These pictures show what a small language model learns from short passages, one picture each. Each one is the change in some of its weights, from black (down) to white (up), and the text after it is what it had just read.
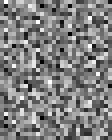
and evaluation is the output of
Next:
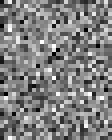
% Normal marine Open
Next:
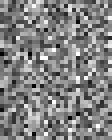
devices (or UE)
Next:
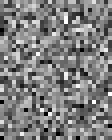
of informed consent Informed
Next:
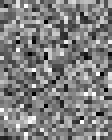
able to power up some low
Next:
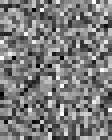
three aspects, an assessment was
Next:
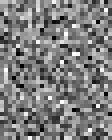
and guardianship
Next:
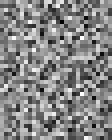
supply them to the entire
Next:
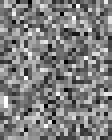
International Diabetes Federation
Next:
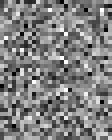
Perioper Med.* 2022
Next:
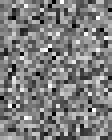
ultimate compression strength,
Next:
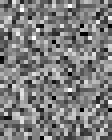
cite this Article:
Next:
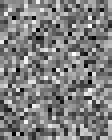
profitability of rice seed
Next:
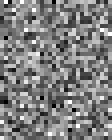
of Ireland is both
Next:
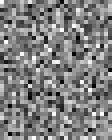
the student's independent thinking were
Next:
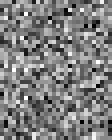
studied. The results show that
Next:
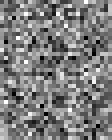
does present opportunities but it also
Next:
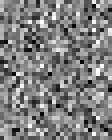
investments. This aligns with
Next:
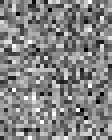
“interatomic distance”
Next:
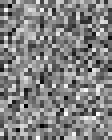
Introduction. The advancement of
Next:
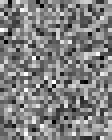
traffic on and off time,
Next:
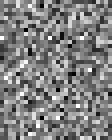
to the stakeholders As every new
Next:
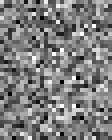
the females and deprived
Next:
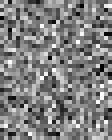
Slightly Clear
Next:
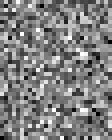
in the existing sports
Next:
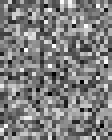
Vi : Visualization
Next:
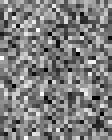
harms of the disease.
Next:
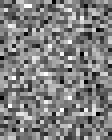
lead to the improvement of the
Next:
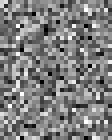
Renalyn A.
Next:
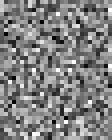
and effectiveness of cause marketing
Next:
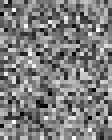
of symptoms caused by anemia
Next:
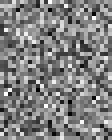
sentiment, we use
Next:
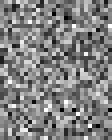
Regarding the distribution of food
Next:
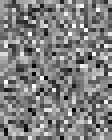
the plane-ABCD were
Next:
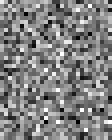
on the appeal and their
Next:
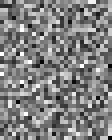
various structures as the building
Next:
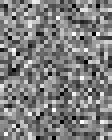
viral hepatitis in
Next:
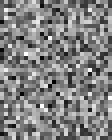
of interest There are no
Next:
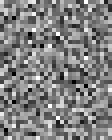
university students' academic lives,
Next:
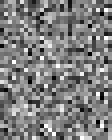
no Nodularity
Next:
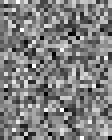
after which the ICC introduced
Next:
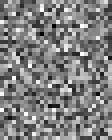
in the empirical formulas
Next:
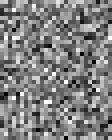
on the application. Here,
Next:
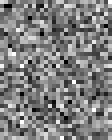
above, a new explicit expression
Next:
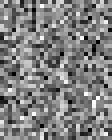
mechanical. It is fallen
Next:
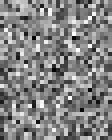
(ranging from
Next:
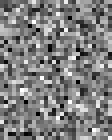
no doubt that
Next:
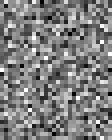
there is no information being sent
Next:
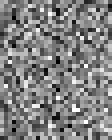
Comparison of antimicrobial activity of produced
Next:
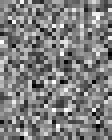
hydroxide and then
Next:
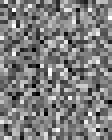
based molecules in isolated
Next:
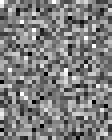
Informed consent was obtained
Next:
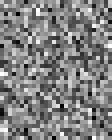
Ucayali Appendix
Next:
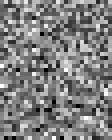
of the drum, the
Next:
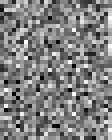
will be delayed.
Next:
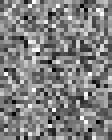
case-study regions are
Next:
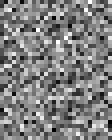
Archives Municipales de
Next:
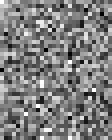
usually replaced by an equivalent
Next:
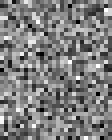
obtained through pkCSM
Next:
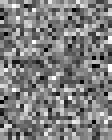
capable of guaranteeing dry
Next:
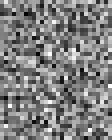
and repeating the process three
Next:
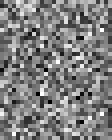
In response to this,
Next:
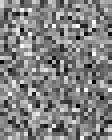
cell carcinomas
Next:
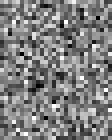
interesting and mystery through
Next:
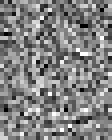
a virtual tour of the
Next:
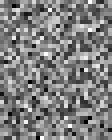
lab using the same materials and
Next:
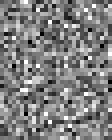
were making propaganda of new
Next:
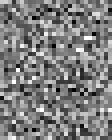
models was compared to a commonly
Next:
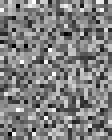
shifts towards less negative potential
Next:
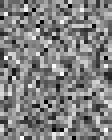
Impact of Popular
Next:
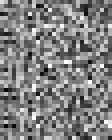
the urban future through an
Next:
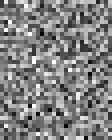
as the training samples of the
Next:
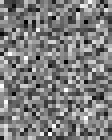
benchmarks have been run
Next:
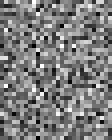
the protection of their data,
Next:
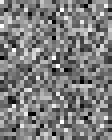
formation of Prussian blue
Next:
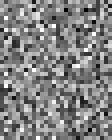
(open circles and
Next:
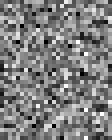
set. Subcase
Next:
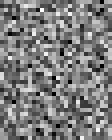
damage initiation and the
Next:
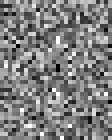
the original DE technique. This
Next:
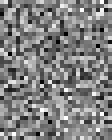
Santos held an online
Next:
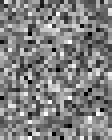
opinions based on the parameter
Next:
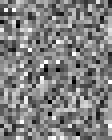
in any real life situation.
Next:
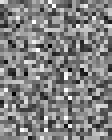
routing protocols to be
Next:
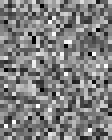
and students, on the other
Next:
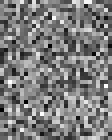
Financial Distress on
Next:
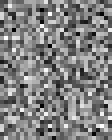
Universities.A critical
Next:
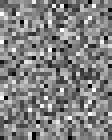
spectrum (500 MHz
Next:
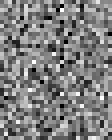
collection at SaM.
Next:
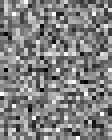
that jumps over the
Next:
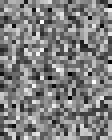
of Notre Dame,
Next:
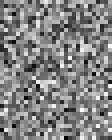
of individual block that account for
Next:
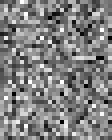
export businesses. The scope
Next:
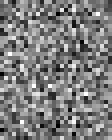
AI systems should be required to
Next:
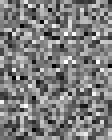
ml distilled water and
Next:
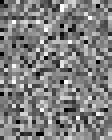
whether or not demographic factors significantly
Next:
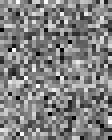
barcodes for globally
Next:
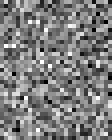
which can move. As complex
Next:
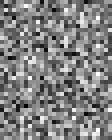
work standards while addressing labor market
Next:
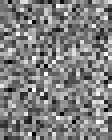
framework, the refinement
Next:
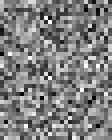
Young people who took part
